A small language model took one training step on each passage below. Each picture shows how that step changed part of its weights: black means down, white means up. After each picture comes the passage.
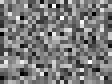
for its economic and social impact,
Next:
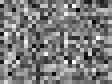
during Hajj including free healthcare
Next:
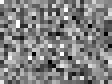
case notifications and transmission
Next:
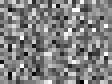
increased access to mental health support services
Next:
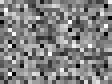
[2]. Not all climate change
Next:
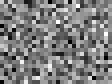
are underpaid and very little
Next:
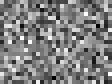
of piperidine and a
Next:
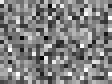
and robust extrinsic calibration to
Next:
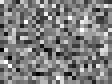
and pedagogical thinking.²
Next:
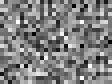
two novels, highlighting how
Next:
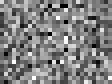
potential to slightly impact project schedule
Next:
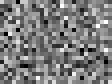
of Agriculture sector India is
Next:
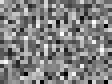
figure shows how different elements at the
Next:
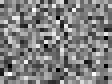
clear understanding of the procedures and the
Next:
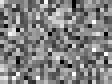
points in the value chain where production
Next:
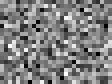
ethnic indigenes,
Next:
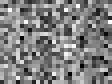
2) who considered it as a
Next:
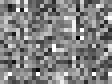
L and G of AMEB
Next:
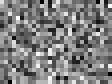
to the relevant literature, leadership is
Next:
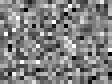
2007). If the wastewater can
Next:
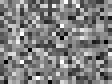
which both reported gradual increase in
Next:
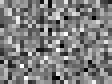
to disappear, and
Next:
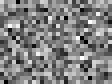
disease is controlled (Auty
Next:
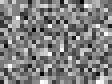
what people are concerned about", and
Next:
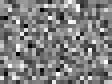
gall bladder bed
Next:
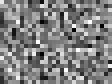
to Ludwig's
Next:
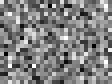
in amplitudes of other
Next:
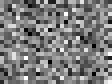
were, for the most part,
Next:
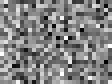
I : Investigation R
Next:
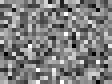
prioritised in the first
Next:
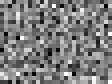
and 10.62 in the case
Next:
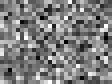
Proximate analysis C H O
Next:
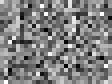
the system: information provided by the
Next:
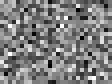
technology, historically, there has
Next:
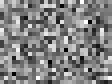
configuration to the left. Table
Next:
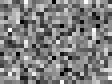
Farmer Managed Natural
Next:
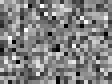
the potential attacks surfaces for cyber
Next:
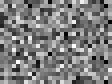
have a high fat and glucose content
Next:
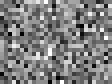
an economic system founded on
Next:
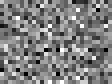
or end-hosts. -
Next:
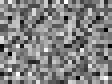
validated by practitioners in the
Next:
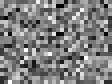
columns, which are longer than
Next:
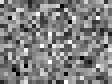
underpinned by over
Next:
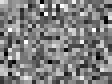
the most time on social networking
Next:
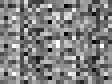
SPB, PF,
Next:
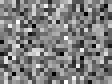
conception, design the study,
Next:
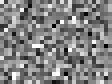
divide the question. By
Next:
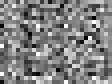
also emphasizes the role of objective
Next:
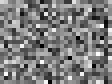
the similarity of the differentiating
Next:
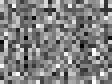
optimized geometry (topology) is
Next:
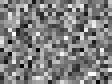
A further increase could not improve the
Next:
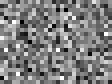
Emergency department,
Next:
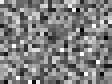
throughout a proposed procedure based on the
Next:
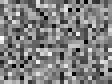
The desire to fulfill the
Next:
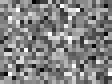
Baumard *et
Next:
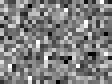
chance to play outside with
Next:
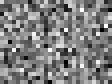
of Cr^{IV} in
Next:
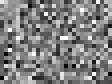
the situations and provide comprehensive input.
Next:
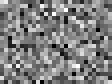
the initial draft (including
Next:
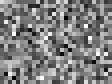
samples by providing tools to maximize
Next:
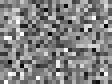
deeper concentration and less cognitive
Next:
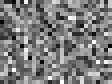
exclusively for the purposes of
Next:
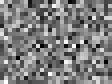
with altered neurological development for
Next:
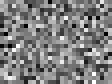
have lower and higher values than the
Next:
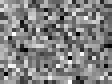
quantum physics Individual
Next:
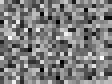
from livestock income sources of sample respondents
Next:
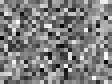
deliberate mentoring
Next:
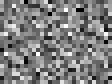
was observed that the drug remained
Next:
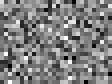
resistance and short attention spans of
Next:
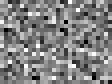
Ma'an has framed four
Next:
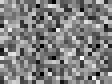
studies reviewed, adding steel
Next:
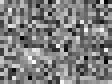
to study drug administration, but there
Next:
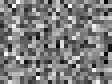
can be seen in the analysis of
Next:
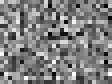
given in Tables IX and
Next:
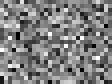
Diabetic patients were more
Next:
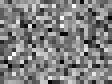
minimum wage have increased, while
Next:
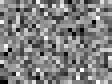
income constraint them to buy and
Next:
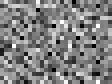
This example illustrates how investigating interfaces
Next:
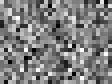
to lower risk of retinal
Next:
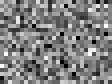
resources, is their lack of
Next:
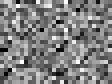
Social Sciences*, 3(9),
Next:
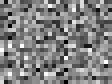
of LVFTs may
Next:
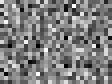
types of Niger using spaceborne
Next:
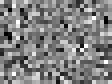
subset of the regressors
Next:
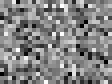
abundance, renewable nature,
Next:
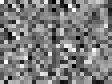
is of sensitive nature or data where
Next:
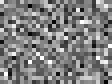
was anonymized and
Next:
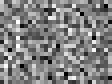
solution as a function of pH such
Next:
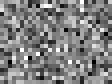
al. explained HS had higher
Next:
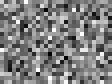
root and stem tree-ring
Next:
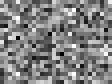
achieve a goal) and those
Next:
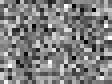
after industrialization, Iranian society
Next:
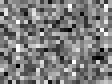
such characters rarely occur in
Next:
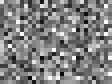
for the prime p .
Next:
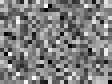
edge over associate bank, if
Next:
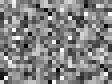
determined metabolomics analysis. Figure
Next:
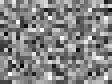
detector is preferred. Although
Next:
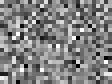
or preliminary stem cells
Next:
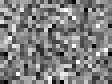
allow students to make informed decisions
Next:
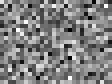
and provides a more uniform experience for
